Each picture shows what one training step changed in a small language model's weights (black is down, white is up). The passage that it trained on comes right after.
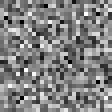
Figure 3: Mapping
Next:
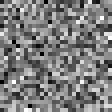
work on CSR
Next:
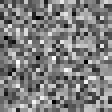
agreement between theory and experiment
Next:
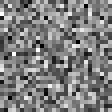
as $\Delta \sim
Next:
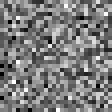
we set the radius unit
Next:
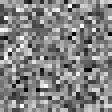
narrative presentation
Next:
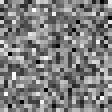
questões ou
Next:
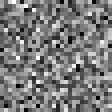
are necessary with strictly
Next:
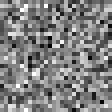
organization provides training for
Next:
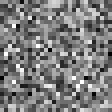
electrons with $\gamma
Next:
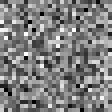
como aqueles que
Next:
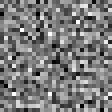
u_j - a
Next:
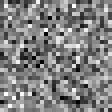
predictors include disease
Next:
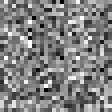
raises detector
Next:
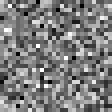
is an important dimension of
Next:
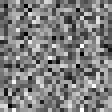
the gravitino mass and
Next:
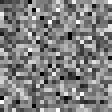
antenna has been
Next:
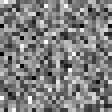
at large times or,
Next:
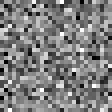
da Carta de
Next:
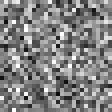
other models in terms of
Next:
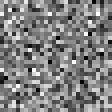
proximity of
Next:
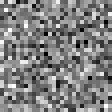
уни олд
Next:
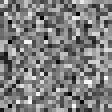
as the base of a
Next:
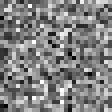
the orange curves of
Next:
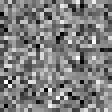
Nie da się
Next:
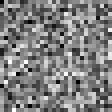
that can take advantage of
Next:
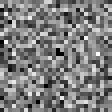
to the stellar surface,
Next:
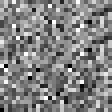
synthesized. The
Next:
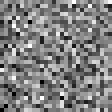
current on the surface of
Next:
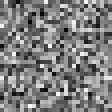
optimum value $\hbar
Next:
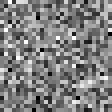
as finance, social
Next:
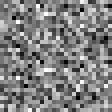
involves at least two
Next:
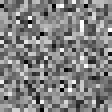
\right)_T -
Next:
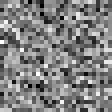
value range is marked
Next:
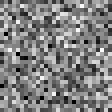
give rise to
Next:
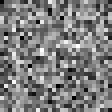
against any parameter variations that
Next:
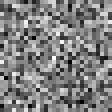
better understanding of the interactions
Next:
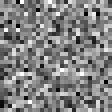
the flame is not
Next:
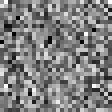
in OM#2
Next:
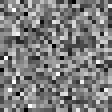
note that random initialization
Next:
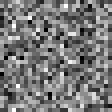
for the decay. Here
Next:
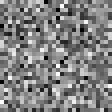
reported in any literature.
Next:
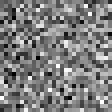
mag, with $P
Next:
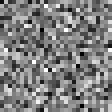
The study is based on
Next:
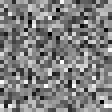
postselection on
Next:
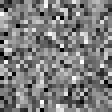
corresponding to 1/f
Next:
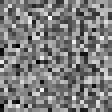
ANG5 &
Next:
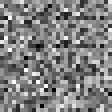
have no observational
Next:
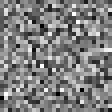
Access Points &
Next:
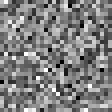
iterative strategy. The
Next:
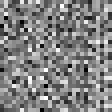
architecture: The audio
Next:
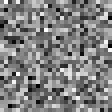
is evidence of the existence
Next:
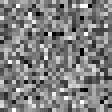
\ln (\det
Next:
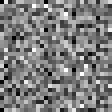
space, and study the
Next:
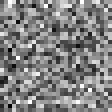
of the Born
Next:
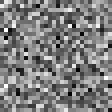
essential in the existence of
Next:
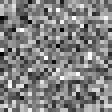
se va a producir
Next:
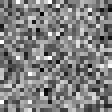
(AX) on
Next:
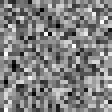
He is not.
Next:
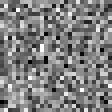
più materiale che
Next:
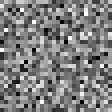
H 5 S y m
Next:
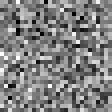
TMS as internal
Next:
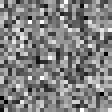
independent variable X1
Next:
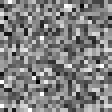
y propuestas
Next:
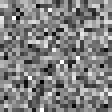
Korno ve
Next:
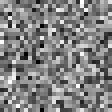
thesis contributes empirical
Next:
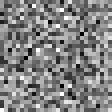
encode the medium response
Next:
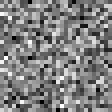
there is no use of
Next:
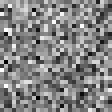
time, sensing performance
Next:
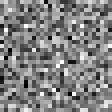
fuels. These
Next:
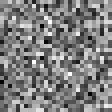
Economic Value
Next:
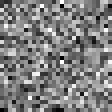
possible to apply and
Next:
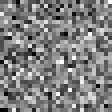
for \kinms\
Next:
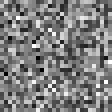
set the different elements of
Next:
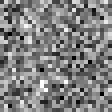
training in environmental and
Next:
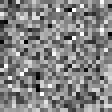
complex of occupational factors
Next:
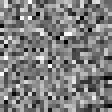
CMOS. In
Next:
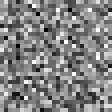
Beers M,
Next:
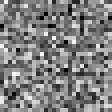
and has meaning to the
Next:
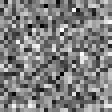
difference in CO and
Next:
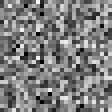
lines are for S
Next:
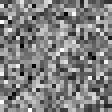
and noisy
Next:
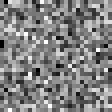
estrategias de
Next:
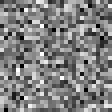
IEA, and
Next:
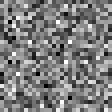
from the results, our
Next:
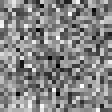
improved clinical outcomes,
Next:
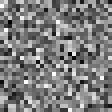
in the SLR.
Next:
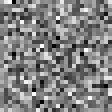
schemes <ul
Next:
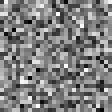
a donor star and
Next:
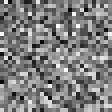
All parts will show a
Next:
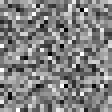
causes loss to the
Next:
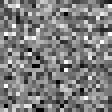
then resolved through discussion
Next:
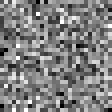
coverage of the
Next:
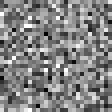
across Europe. This pattern
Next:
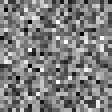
the LHC Higgs and
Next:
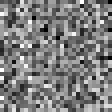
enhanced. Figure
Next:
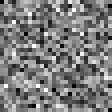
section are linear in the
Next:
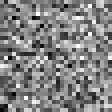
of utmost importance
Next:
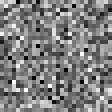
physically interesting case that
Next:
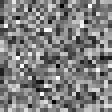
divergence) is indicated
